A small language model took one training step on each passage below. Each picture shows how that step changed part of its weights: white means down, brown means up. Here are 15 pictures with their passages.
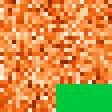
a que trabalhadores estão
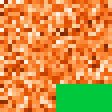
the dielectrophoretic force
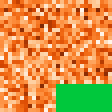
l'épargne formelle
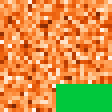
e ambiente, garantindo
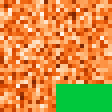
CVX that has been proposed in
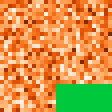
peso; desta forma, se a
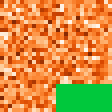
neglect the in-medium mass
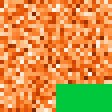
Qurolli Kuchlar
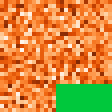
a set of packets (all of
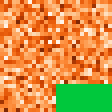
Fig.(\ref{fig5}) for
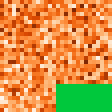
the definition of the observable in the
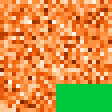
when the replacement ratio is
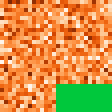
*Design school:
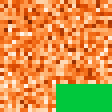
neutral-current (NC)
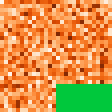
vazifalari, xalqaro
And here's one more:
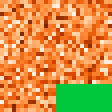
wavefunction $\psi({\bf
